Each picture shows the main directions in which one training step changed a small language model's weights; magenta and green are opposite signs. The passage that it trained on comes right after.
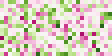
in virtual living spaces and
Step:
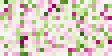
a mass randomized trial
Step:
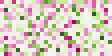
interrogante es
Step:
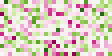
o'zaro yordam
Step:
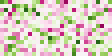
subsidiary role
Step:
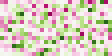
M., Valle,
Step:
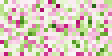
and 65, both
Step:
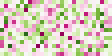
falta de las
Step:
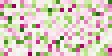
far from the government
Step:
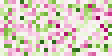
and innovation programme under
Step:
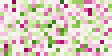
gender advocacy is
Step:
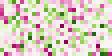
will help countries and organizations
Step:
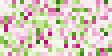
economically and socially
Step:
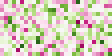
being in use since the
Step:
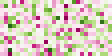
devices due to their
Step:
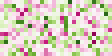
rectifier and from
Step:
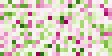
contribution to value
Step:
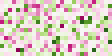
Также будем
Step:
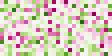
– Vatanim
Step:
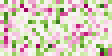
local level, especially for
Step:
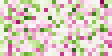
dem Menschen im
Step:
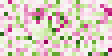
the teacher educator
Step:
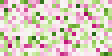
shoots and
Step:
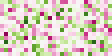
pela Faculdade
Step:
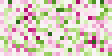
South Kazakhstan
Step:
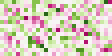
у норму
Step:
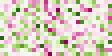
con los valores =
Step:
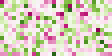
at synergizing
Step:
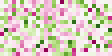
analysis, it was found
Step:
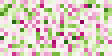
ilm odobiga
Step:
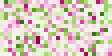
no están en
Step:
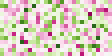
militer Belanda.
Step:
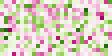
multiple particles, Gas
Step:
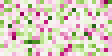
urgent need for
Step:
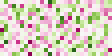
programs such as
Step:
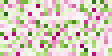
de muitos que,
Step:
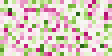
"I" or
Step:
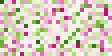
Internet of Things,
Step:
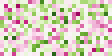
Uzbekistan. It should
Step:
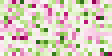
brief change in how
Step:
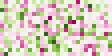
Have to Teach
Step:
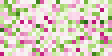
credit to the
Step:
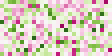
International Conference on
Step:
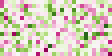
the lake towards even
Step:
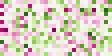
“los criterios o
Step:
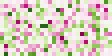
preparations incrementally
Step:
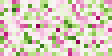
collect a sufficient
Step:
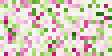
relationship between agent banking
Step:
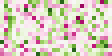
mismo siglo, con
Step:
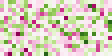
in water monitoring and rural
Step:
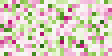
able to overcome such
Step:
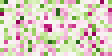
Designing and
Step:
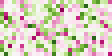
the amount of change that
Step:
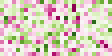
then others. In testing
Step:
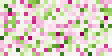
расходов и
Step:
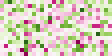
precisen la
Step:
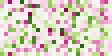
и фактической
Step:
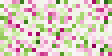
introduction, if the
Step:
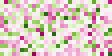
& editing.
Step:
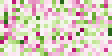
integration rate, and required
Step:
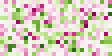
systolic blood
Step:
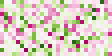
the project (30%)
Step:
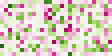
zur Optimierung.
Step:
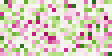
as Beijing
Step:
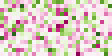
pedagogikasi milliy instituti
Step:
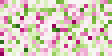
by any grant.
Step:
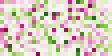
leading cause of ever
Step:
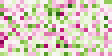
that processes the different
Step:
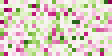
The distribution reveals that
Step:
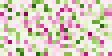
qayta fikr qilish,
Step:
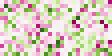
bilan birgalikda
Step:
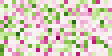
other comprehensive resources like.
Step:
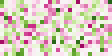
the state approximates an
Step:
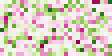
field of inland
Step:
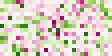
une transparence
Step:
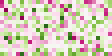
mediação de uma das
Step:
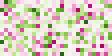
paytda sistemada
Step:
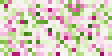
before purchasing.
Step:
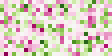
29 Data Protection
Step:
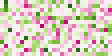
process, and to
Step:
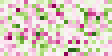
i suoi
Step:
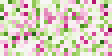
‘rite de
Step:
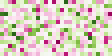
ilm-fan va
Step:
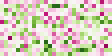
в себе и
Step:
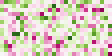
scene of a change
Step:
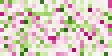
agregatsiya kabi
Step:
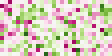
with epigenetic
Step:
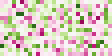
needed. About
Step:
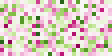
and outlays
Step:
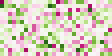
infrastruktur pro
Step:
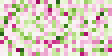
issue of the hypothesis
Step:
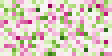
la lune de
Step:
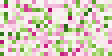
para oxidação ou
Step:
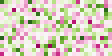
Criminal Code of
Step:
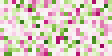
apparent result of an
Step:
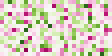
kattagina joy
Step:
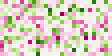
advent of newer
